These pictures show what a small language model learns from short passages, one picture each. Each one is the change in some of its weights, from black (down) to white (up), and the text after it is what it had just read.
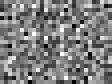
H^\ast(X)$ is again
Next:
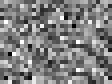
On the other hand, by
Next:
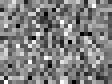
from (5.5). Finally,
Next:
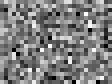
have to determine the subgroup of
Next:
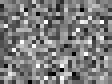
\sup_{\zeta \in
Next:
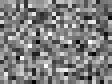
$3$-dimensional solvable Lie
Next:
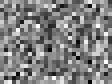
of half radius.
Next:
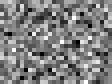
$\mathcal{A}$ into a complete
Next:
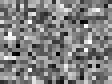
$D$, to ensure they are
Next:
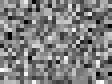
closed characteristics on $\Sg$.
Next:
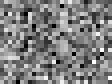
tensor} if it is rigid
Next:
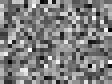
i\le 5$ and
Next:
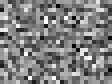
We can place type III points
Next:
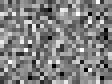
Clearly, a Bruhat
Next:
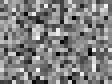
both the solution and the flux more
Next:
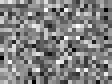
up to the logarithmic
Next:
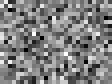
K\"{a}hler metric
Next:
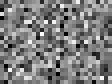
\Q_{k} \otimes
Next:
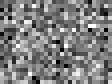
H\longrightarrow 2\Rep
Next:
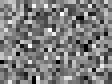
for commutative and unital
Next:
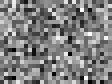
graphons $W$ and
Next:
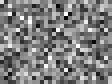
i\leq k$. Let
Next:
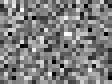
saying that $J$ satisfies
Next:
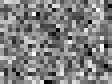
is neither negative nor monotone
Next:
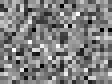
$(s,t)$, and with the
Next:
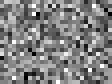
is a homeomorphism between open subsets
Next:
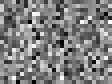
\IWc$ defined by
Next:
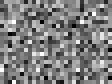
approach to solving the two formulated problems
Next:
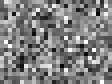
are imposed on $\bdy$,
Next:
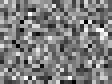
of type no larger than
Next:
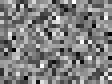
$\xi_s \circ {\bf
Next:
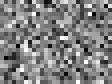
is a $\lambda$ sequence as defined
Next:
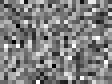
that location. Second, in
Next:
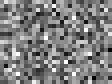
and study a further generalization of the
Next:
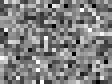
algebraic groups); nor the
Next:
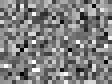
$n$ is the dimension of the
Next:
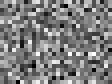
that of the first set of parameters.
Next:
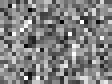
Brownian motion
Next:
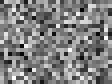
considered a template for
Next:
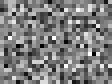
properties imply the norm on
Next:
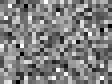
rank 2 residue. We
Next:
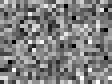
of them are isomorphic to the tensor product
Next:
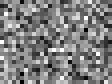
Artin \cite{A}
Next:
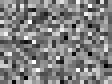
$X$ and $P$ is
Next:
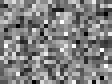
12; \end{equation} see
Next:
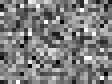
$-1$. \bigskip \noindent
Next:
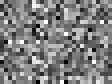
\in \mathcal{S}$$
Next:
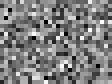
\par We also observe that
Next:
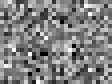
$\ba$ is given by an
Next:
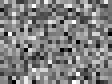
Euclidean flat torus $T$
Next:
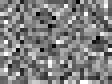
работой, да
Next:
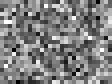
when we consider the divisor
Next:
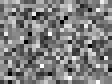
may calculate the below equation:
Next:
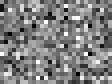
\Omega^{c}$. The
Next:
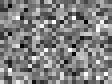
\eeq which can be obtained by a
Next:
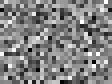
two is left as an exercise
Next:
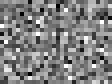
\big)$ if and only if the
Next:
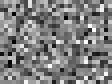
components of $g$ belong to the
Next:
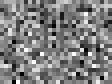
factor of $n$ and
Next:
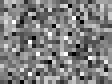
equation. Here we perform several numerical
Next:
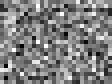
Section 2.3 but require a small
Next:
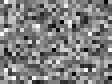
consumption of the aggregate
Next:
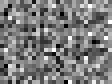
Consejo Superior
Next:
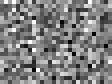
therefore have that the number of edges of
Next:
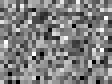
$X$ with component indexed by
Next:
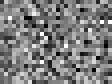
\cong \C^m \times
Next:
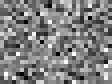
i.e.~we are given $
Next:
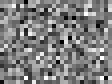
number $n \in \N$
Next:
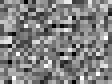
flow in interaction with a
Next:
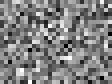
\& $h\rightarrow 0$) and
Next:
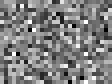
$p_2$ be the
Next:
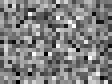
of general type). Assume that
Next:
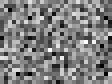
Hodge diamond of a
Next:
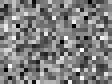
it emerges from the
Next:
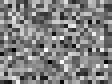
a general linear group $G$ over
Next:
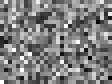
the experimental as well as computational
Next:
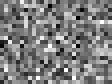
\begin{propo} Let
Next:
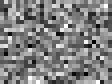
norms, i.e.
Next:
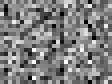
SCMINLP found
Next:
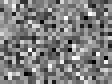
restriction of $g_m$ to
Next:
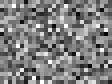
number of subgroups of $\mathbb
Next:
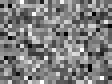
derivations of a nilpotent Lie
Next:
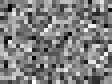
to divulge a small
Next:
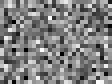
and $r$ be real numbers with
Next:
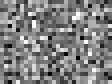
without loss of generality assume that
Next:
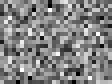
corresponding cohomology we will denote by
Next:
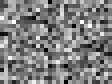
obtained analogously to the above
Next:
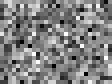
we have $\Delta_{S\cap
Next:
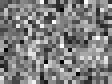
n$. Two points $x,
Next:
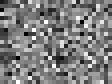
- \gamma C\circ
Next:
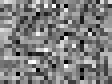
and there is a canonical deformational
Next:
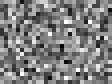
in mind that our second condition
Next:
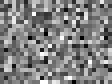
a local defining function for the closed
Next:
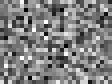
be written as: \[ \dot
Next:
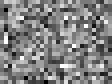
be also somehow described ``from
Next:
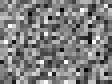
since any graph generator of $\bar
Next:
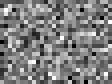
\dimo We introduce the transformation
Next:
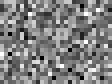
know that $c$ induces the identity
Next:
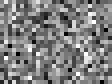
the vertices $p_1$ and
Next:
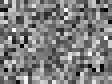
volumes. Let $\langle
